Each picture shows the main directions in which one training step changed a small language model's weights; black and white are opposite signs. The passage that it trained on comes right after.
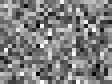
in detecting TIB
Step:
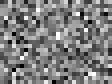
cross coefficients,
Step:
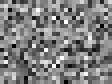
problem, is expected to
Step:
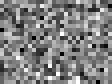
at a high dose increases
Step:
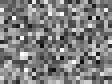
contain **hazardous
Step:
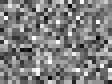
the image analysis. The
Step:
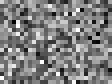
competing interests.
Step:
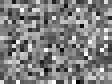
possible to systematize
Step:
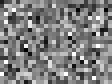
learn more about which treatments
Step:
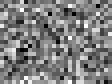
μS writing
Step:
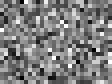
grants. These awards
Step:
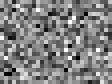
results of individuals, the
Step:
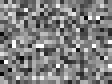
as the mediator of food
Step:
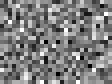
cooling facilities and
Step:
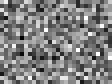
the axial properties of
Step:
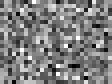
or neurons connected
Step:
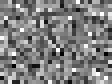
preparation, model analysis,
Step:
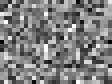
disabilities. Even
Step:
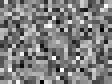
An L-Level
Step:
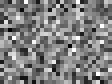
definition. Additional
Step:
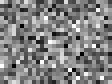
and nutrients, due
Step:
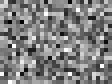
pathogens and is capable
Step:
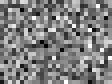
but they also raise
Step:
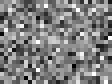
enhances comfort with
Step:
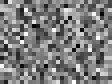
GAE proteins that
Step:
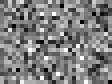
Internal testing and
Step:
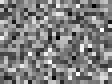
of resources, extension of
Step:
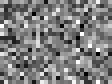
are not properly managed
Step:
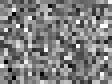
contracts Model
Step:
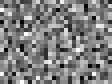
"patched up"
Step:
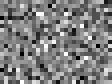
banks, and serve
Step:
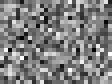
at any given moment in
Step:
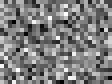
This may be due to the
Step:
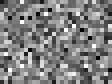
(a) Bayesian
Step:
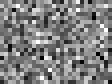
mean difference is significant at the
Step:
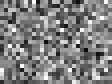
age of the respondents and their
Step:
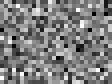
distribution or decentralized
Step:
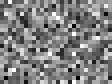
sur le marché
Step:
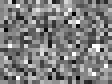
government as an effort to
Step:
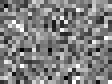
two large staircases,
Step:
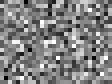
and Prandtl number
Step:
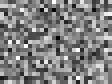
centre results in reduction
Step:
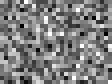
and caching time. The
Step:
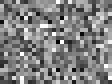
labour, capital,
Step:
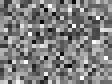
it has seven names
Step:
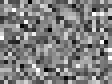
simple context-free
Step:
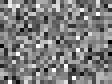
the communities' population in the
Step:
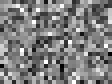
adapting rapidly to
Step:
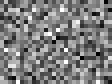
(Figure 1). Figure 1.
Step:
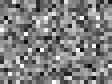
institutional roots.
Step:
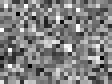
to be 'heretics'.
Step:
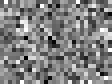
and iconic languages
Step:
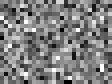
the production of NPs,
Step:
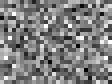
September – 2
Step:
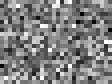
he looked to the
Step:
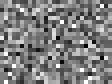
components which lead to the
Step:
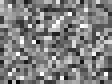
in biofilm
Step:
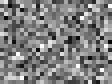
the lag size is a relevant
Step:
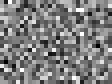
PA. Wrote the
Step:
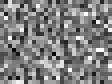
the article. The
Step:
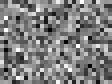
tissue data should be
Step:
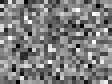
But using the PLC
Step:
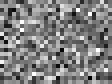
performs the projection of
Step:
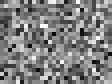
Egypt, in
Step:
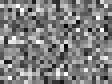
how emotional life is
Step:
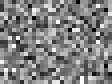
layers and softmax
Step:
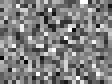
and analysis revealed that
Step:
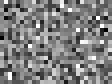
2006, the retention
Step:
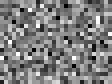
with a similar record of
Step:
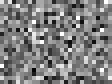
research contributes to the
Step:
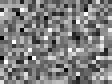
after a V_c,
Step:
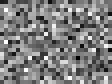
is a member of the
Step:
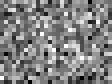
range of (100 μ
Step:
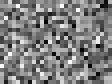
data consists of the testing
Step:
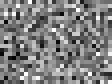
developments needed in the area
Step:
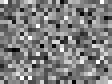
which were the generalization of the
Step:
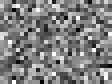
significant factor in wound
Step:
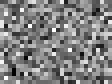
them. The judges
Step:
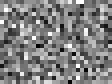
(true negatives).
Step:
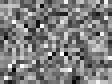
in November 2020 with
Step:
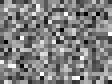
much as the peak was
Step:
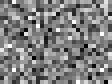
scientifically validated
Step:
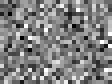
in geographical Europe
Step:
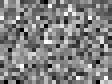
Daily Life;
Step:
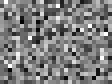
unusually wide range and
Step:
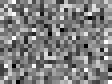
it can be concluded as
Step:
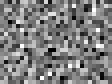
indoor treatment Number
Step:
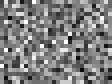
of the curriculum on
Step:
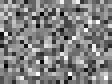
as a viable solution. This
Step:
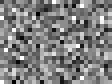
prejudices and sustain the
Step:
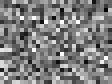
goes to a teacher.
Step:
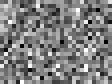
JLF, DG and
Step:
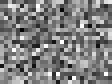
the member to the
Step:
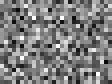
lattice vectors,
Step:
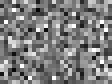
associated with inflammatory
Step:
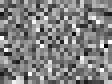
of equity and development.
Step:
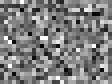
even if the user's movement
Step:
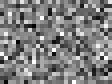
& Boulevarden
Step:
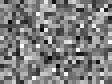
logical and designing
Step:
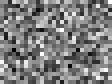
appreciation from
